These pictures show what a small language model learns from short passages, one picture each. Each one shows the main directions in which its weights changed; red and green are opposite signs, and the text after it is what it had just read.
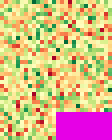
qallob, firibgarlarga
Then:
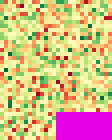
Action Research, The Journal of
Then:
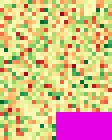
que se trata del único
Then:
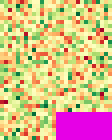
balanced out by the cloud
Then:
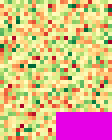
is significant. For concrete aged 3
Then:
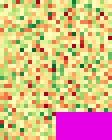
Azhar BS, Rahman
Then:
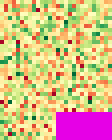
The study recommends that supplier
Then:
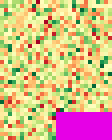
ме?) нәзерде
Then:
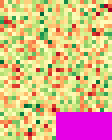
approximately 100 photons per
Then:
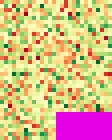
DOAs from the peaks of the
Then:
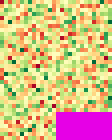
to the theatrical fourth wall
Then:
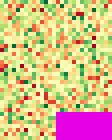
between input and output parameters. As soon
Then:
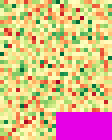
in this work. We do not apply a
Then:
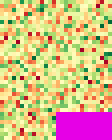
Institute for the Physics and
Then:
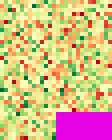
peak splitting below 25 K
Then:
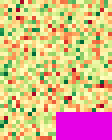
hamkorlik, avvalo,
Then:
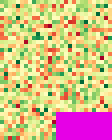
the first step is successful, we
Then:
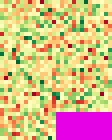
their prototyping and testing.
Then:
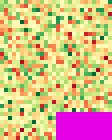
- A. E. HARVEY and
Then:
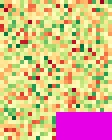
high score in the other metrics.
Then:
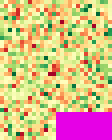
derived from $K$, along with an
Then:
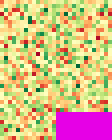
and its contribution to ecosystem
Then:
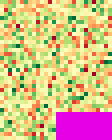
first-approach to capture the
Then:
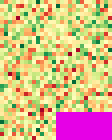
unstable against collapse,
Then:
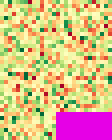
takes into account the fading
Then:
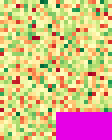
p. 68. Die von
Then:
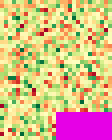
No plano internacional, a
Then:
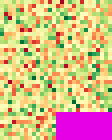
anlamda popüler hale
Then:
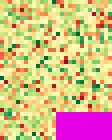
Protein and its Dipeptide
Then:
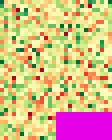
result of harmonic fluctuations
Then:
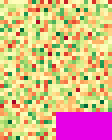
is the right to science. It is
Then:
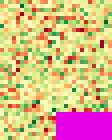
developed. Another option under consideration
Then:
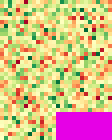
xalqaro musiqa
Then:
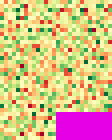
is necessary for the robots
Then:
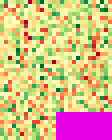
variable average photon number.
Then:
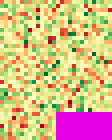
from Reddit, whose users
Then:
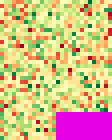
3. Tojimirzayeva
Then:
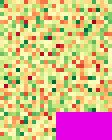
a photograph of a subway
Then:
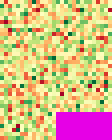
at the level of the Republic of
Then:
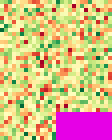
gemostazni nazorat
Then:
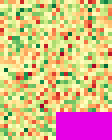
key science analyses in
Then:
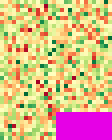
a topologically non-trivial
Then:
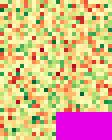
of a neutron Cooper
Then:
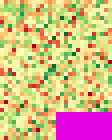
The classical explanation for this
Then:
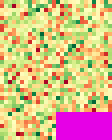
in the two materials and we first describe the
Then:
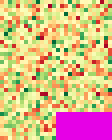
Universities for Research in
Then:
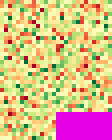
needs or to improve consistency with other
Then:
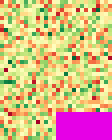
(5-b) is modified to
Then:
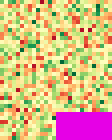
et/ou la construction de missions
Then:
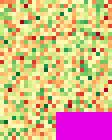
employing the critical state model
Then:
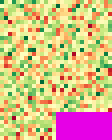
yuqori malakali
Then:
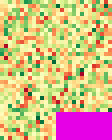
with shallow imaging data. \item
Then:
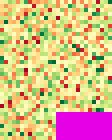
perturbations, while the latter
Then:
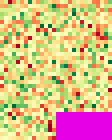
even more pronounced for the
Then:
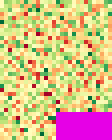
on the generated environmental context,
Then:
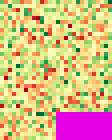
mujassamlashgan bo'lishi
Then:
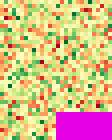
be employed in future research to
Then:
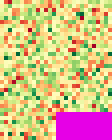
with five treatments and
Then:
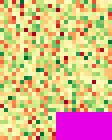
vida selvagem com dados
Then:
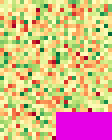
des facteurs influençant la
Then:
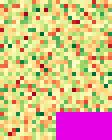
in the same way as the energy density of the
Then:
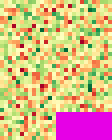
with a whole rest and a bass
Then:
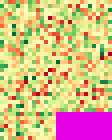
en vloftend kapitaal
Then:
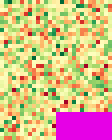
consisting in the fact that the probability
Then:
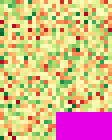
(40%) got moderate
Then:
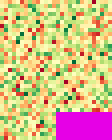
Budapest is the capital city of
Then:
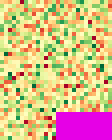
and then rescaling the length to
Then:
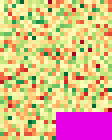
& DEVELOPMENT
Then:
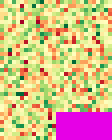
theories the total mass is conserved with
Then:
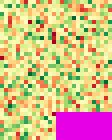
is like a fingerprint of the
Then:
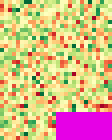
deb ataladi. Bunda
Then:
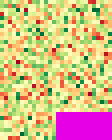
the system average. Just as the
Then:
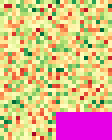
were evaluated against commonly used
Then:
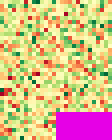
А. Лінкольна,
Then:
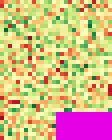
счет разработки и
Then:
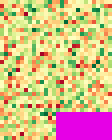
as a function of displacement field
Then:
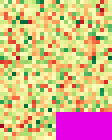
effect of soil type on the growth
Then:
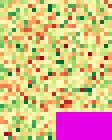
de la paternidad, maternidad y
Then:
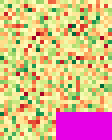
of developing a green economy
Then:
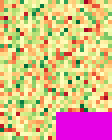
to be adiabatic, but both
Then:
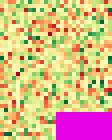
nematic order in the interplay between
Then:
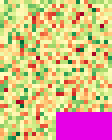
management has presented a “true and
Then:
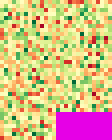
Shevchuk E.V.,
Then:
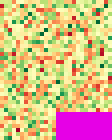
Como critérios de
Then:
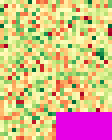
as a means of negotiating and
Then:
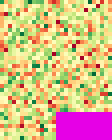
\cadep & \cadep &
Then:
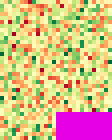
the amount of molecular
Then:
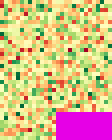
RTA for the collision term.
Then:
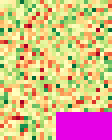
training is updated with techniques
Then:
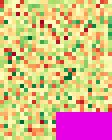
relative contributions of artificial and
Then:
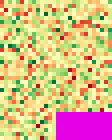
4 apresenta a média
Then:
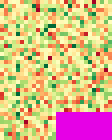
improvement of library generation system
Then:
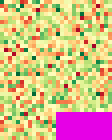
capita, and the highest
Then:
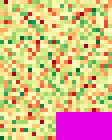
with two additional phases for each
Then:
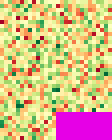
lontane dalle città.
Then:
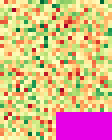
provide comparisons for current
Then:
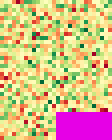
and steady-state creep
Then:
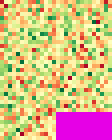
a consequence of the strong
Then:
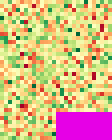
Corteza AO, Melo
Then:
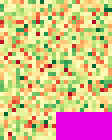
circumstances. 41.
